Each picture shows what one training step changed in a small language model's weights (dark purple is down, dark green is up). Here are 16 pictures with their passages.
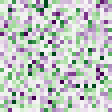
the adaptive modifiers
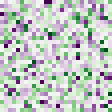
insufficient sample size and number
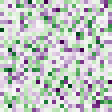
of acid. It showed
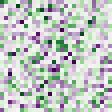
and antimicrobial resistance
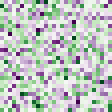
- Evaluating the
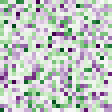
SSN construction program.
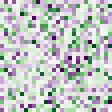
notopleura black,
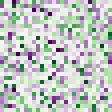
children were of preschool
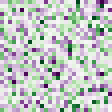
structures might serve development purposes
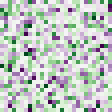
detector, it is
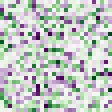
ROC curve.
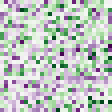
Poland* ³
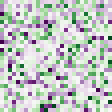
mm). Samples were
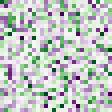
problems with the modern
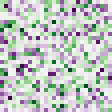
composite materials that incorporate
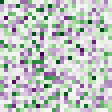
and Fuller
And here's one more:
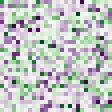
cost accurate inference
